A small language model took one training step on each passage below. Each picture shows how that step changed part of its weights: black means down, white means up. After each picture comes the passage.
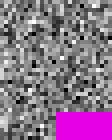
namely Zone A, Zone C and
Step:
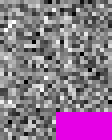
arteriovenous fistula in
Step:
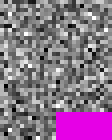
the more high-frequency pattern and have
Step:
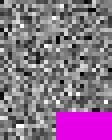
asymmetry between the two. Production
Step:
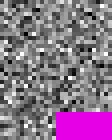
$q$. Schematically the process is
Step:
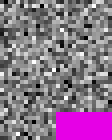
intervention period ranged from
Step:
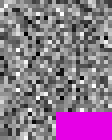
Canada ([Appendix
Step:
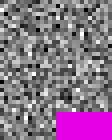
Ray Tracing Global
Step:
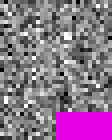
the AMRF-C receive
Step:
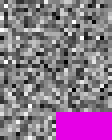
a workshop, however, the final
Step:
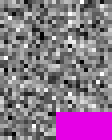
caseinates are often used as salad
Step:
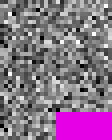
bounded by the pattern entropy as the
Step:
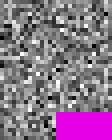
collision hypothesis, because the
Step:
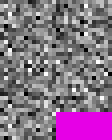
the consortium and stakeholders
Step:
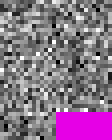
was not only aimed at balancing
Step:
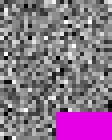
the development of long-baseline
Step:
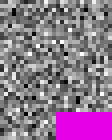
space-time, there are two connections
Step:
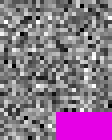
$k=1$ is excluded because the
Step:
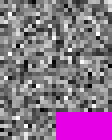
the platform also exhibits some
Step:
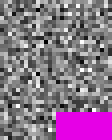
is further shifted with respect to
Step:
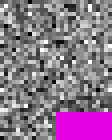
and drug discovery [1],
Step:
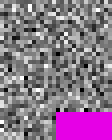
coupling zone length of 7.54
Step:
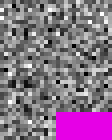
2 kg COD/ m³ d
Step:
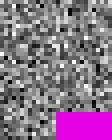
has an easy application, easy
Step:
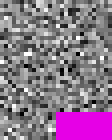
adequate implementation, it represents an
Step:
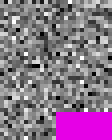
Figure~\ref{cs137}. The
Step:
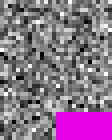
is the Fourier transform, $U$
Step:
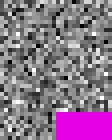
consists of a systematic enumeration of all
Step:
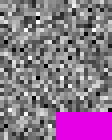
the major role is performed by
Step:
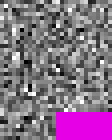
makers in public institutions, who
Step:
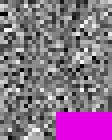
the proposed method for transferring power to a
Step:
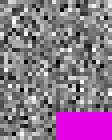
It is noted that fintech applications
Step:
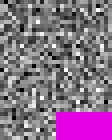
for black-body radiation:
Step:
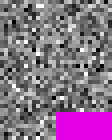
electrodes without sacrificing energy
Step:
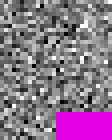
more difficult to determine the maximum
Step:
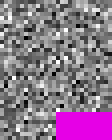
or focus value**. On the other hand,
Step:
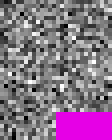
language dependent patterns, we
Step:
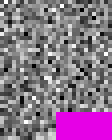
antioxidant, DNA
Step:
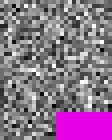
further analysis, it is not advisable to
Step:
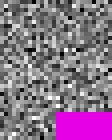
distinct candidate solutions
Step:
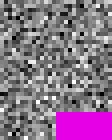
superintegrable line if there we have
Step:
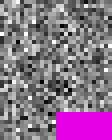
and spin-orbit splittings
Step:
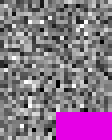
to 2024, it has increased from
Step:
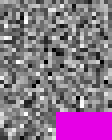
the Shibata interpolation
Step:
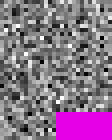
large amount of missing energy and momentum
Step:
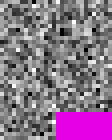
transfer state consists of charge
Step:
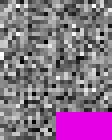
vertical radiation transport in a
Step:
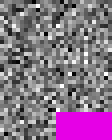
density on phase space. For a right resonance
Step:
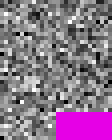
$r=r_{\horind}$. These
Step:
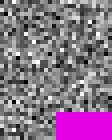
Taxonomy to ODD
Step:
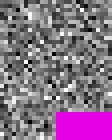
flocculation of quartz,
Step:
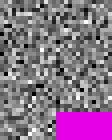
close to 100\%, the tension between
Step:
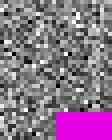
A.K.U. Scientific
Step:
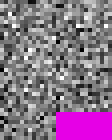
the structure of some of the important species in the
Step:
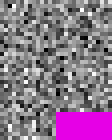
Different supervised learning models are
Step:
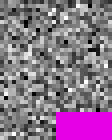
carbon ions and protons are
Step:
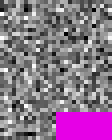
Mrs. Hui-Chun
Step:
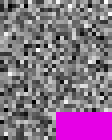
CPC, the IDPJ is considered
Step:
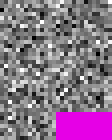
$|y_{\alpha \beta}|\lesssim
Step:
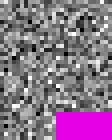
STV the initial neutrino direction
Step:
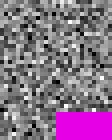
Domain Analysis) sensor system
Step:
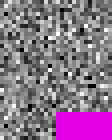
Yu, Applied Physics
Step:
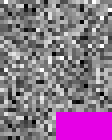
monosaccharide composition and the
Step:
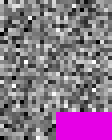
axis depends on scenario:
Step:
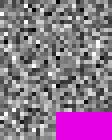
annual and perennial crops
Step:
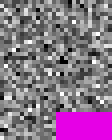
$rs$ indices implicit in the
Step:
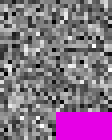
multiple genres. We employ the
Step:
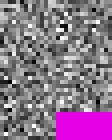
at their earlier values, this study
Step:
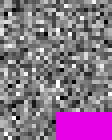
on the Judicial Council and
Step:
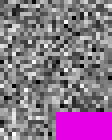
hydrodynamic equation over a
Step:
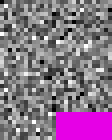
to its management. Among the
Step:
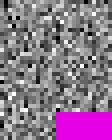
(perhaps over the path of some
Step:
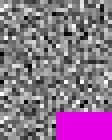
Full Fat Tree network. 4.
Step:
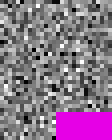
1. To design and manufacture the
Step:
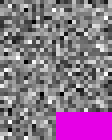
functional relationship between land value and its
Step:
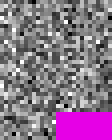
the transactions taking place; the
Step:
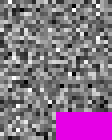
affect the foundation input motions
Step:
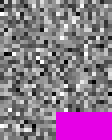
Fortuin,C. M.,
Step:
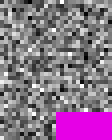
meglitinides, and the
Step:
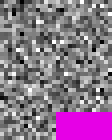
in this case there might be a few
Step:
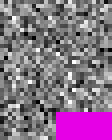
The error bars (standard
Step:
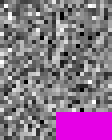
in nursing education and practice: A
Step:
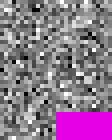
\end{equation} where $C>0$
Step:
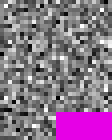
most pronounced shifts in the
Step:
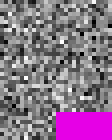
the task before him or
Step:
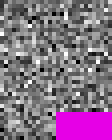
to emphasize that the afore
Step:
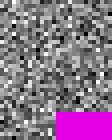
Buddhist, Sikh,
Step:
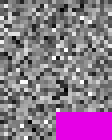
prevalence worldwide, were among those
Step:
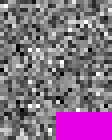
agreement in the gross features.
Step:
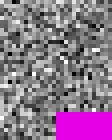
for both S and D-wave compared with
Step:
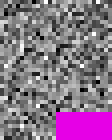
apparent horizon entropy
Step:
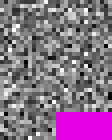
Hubbard model quantum Monte
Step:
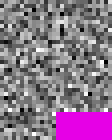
by Josefa Ros Velasco
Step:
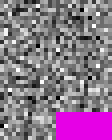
relation between the photospheric
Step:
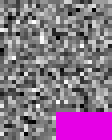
signatures are included in a ring.
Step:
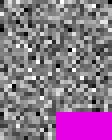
logements unifamiliaux
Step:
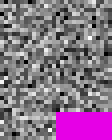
the accuracy of airline services
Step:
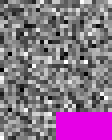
groups in the functions of such a
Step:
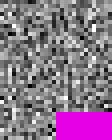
the facilities of education. He
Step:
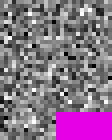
not saturated at $h_{\times}$
